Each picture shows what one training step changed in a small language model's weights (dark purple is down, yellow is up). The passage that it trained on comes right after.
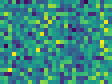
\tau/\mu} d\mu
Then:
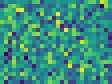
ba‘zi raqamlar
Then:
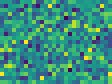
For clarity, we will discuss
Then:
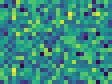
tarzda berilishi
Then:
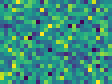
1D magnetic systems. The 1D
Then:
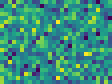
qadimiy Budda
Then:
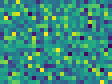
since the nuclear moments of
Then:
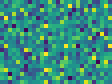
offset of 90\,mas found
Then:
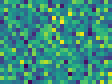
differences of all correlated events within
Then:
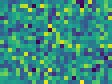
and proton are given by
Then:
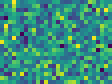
2\,$'' processes
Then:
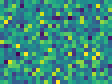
de México*,
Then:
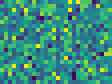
by combining LO on
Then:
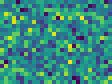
a chirality switch
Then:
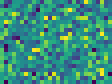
constraint, the angular momentum of
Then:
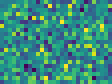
column of the figure refers
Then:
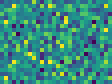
implemented an interactive version
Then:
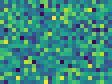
the light nuclei is relatively
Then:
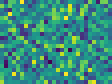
B). Discusión del
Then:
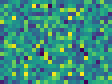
activities, however, in
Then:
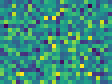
first part of this study, we
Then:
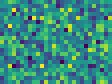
structure. Clearly we cannot
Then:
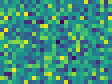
it is now possible to build up
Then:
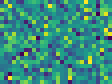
the full image cube to be
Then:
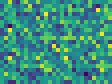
show results for 20 and 30
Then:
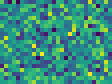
dan literatur lainnya.
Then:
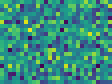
frecuentes es la
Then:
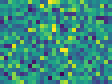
directions have been pursued in
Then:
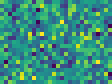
postlarning ko‘proq
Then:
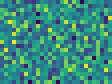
impact of foreground on the
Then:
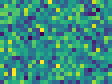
Nowadays, we are
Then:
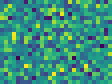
Program, NSF
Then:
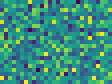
which is linear in time in the size
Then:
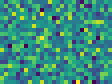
as hipóteses e
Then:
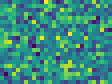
aligning the setup and a
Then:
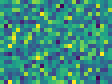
Los directivos y
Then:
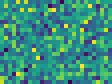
Bu jarayonda ifodalangan
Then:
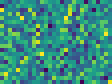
SNSPA și absolvent al
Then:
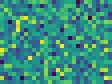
y debido a la
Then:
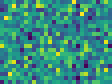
América del Sur*.
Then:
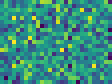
ondernemerschap in
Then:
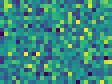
be to achieve as much
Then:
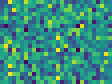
the evolution of a crystallising
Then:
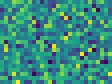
of arachidonic acid
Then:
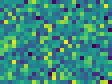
optimizer and learning rate of
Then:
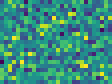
probability of this event will be low.
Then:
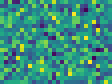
qobiliyatini rivojlantirishda
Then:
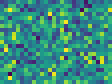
compact, and the jet does not
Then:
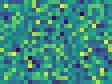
two magnetic sublattices
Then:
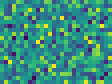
Warsaw University of Technology.
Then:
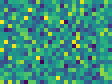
hamda mustaqillikdan
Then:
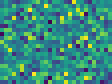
most groups observed thus far
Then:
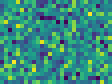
of the Legislative
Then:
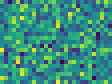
qilib, unga dastur
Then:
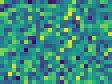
8. Bennett,
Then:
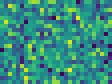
5, setembro de
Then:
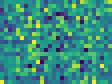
мос келадиган
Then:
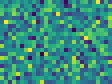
part by a Charlotte
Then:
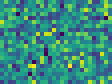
to have higher scores only in
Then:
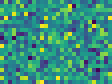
whether there is a PII
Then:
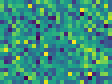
their societies, astronomers
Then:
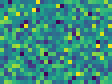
the wake, the
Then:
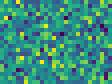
whereas small $U$ regions
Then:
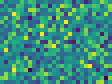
low temperature or descreened limit
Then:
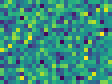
Há associação entre a
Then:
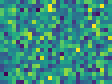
are thus considering emission starting from
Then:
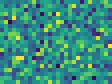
milliy va madaniy
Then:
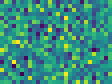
fermion doubling problem. The
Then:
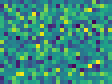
the second polarization is exactly the
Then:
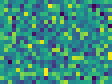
of public services. KIRISH
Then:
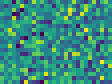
AI mediation is less
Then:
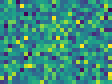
form of $\rho(w)$ as
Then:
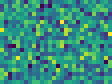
mayor frecuencia en la
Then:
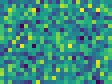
the minimal flow unit -- the
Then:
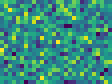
in b. P(incl)
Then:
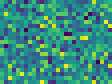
\gamma$ was the first rare
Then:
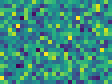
crqa() on the
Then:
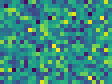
constant, we have \be
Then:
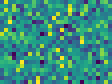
Public Transport is
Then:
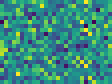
va o'lka tub
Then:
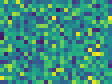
where $M_n$ are the
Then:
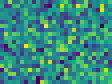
We used a video capture
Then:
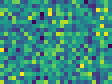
events with at least two clusters in
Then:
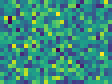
laderas, citados
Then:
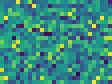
salió del peligro de
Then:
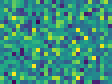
sof holda saqlanishi
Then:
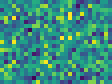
single-layer and bilayer
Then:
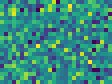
are derived in detail in
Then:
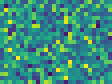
agriculture. The study of
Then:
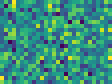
развитию рынка
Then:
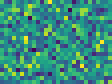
Der Index „V1“
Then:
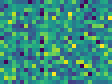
whose $F$ component equals
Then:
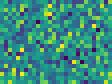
the Cluster A. We have
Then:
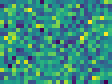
decay, the difference in signal integrals
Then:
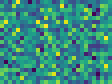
starts at a high value at the
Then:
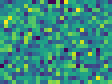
Imbens, Guido
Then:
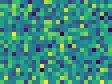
IDFG) in a
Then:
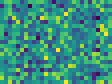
form factors. It is possible that
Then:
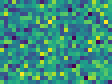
\epsilon \hat{G}
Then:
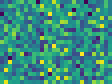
density is normalized to the mass
